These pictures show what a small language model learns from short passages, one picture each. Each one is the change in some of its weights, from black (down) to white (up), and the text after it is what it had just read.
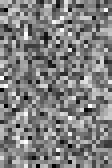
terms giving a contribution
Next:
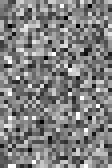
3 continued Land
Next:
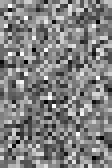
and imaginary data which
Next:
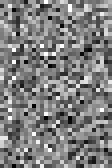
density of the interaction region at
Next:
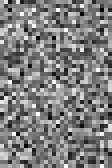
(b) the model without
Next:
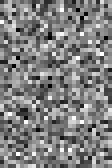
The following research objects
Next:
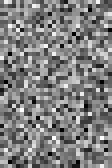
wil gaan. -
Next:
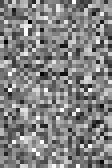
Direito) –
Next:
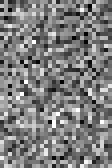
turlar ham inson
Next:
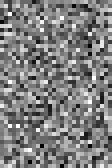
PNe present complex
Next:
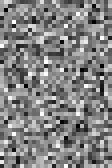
the fair sharing of
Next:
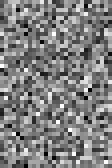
bias intervention with the
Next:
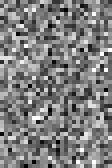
o‘quv materialining
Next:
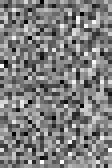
cannot be directly
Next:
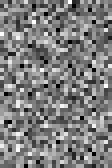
spectral bandwidth
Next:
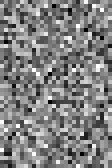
of collective identity,
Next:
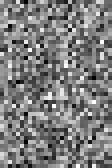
and Behera,
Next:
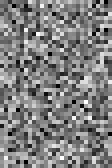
number of events greater
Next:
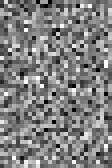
as small as 1.56
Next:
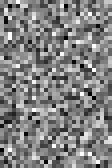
se construya desde
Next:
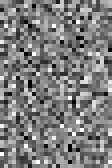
which determines values of the
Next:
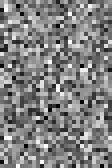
nesse sentido,
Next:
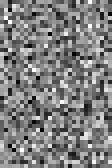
Nazionale di
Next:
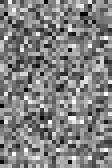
result in slow production and
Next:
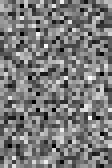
authors accept
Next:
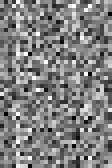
sociais, para que
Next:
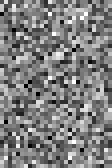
the cars remained there
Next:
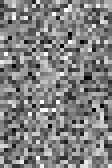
interaction. Similar
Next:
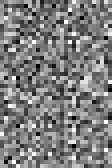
that when a small but typical
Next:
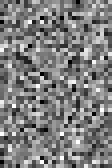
can be described by
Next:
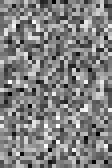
%, твердой
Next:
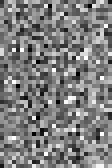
are further discussed in
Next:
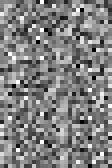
BCD driven
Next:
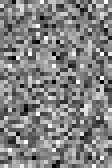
equipped with a
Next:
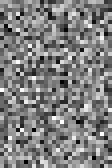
*Likert*. En
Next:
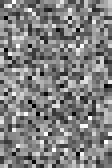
teaching profession more
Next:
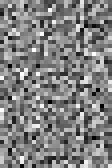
has been analyzed and
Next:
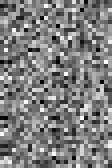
para el período
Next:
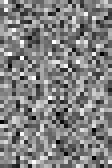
of the completeness of
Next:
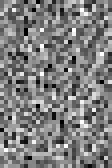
As an independent method
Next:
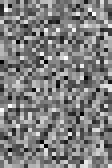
rate. We also do not
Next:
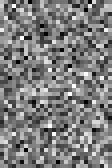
and invariant-mass
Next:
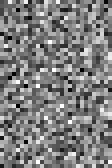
not interfere with the
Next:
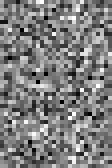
used as a probability measure
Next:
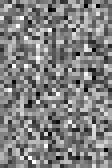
construction process, and
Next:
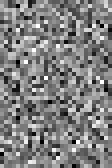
ambitions are lower
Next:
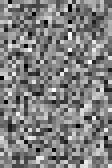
the front to defend
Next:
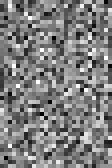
strategies to optimize
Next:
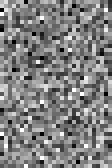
products, it has the
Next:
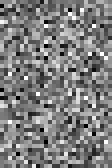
transport in Dirac
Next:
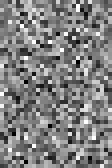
other parties.";
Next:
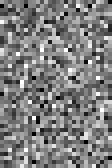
fractional calculus and a
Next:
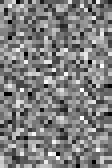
band structures for an
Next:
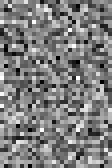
all the others) increases
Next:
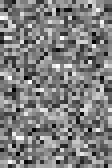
surrogate based on a
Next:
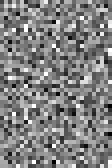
type $T_\tau$
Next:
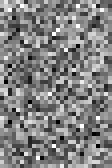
measure the input signal,
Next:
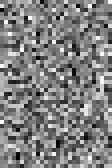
specific focus on the
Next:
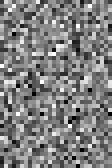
usually applied to
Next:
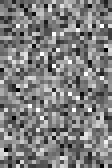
teriam que estar
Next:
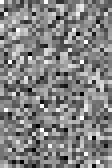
als Philips). De
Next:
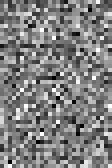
waves $l$
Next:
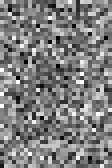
other hydrodynamical
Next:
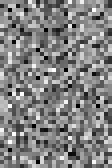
by London forces in
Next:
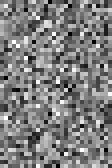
ii. Optimal
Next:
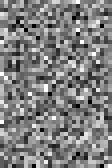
near the death line,
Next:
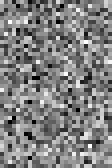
temporal resolution scale
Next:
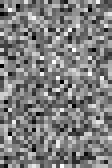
wide chasms between
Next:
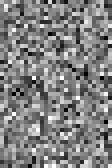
равнища на
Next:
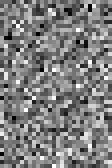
diharapkan para
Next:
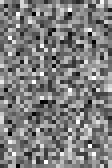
similarity perception and
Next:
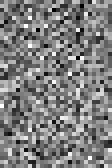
such physical media as
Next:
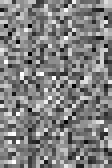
items of the study
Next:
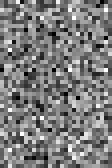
coherent state rotates
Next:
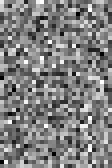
de ses clients
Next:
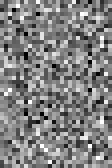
From the trap potential
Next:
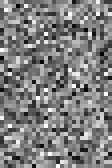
message for correcting
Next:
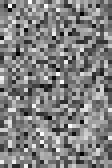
5$). In the case of
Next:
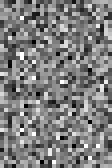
little, and
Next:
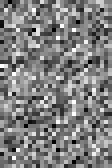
y postproducción
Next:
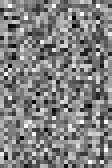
a local origin and
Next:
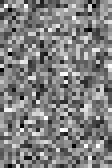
paper, we considered
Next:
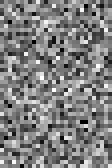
more optimally. In this
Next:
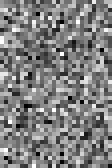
will radically change
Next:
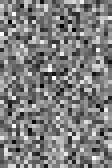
and visitors are
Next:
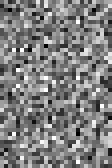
were seen not to value
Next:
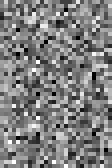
the study elaborations on
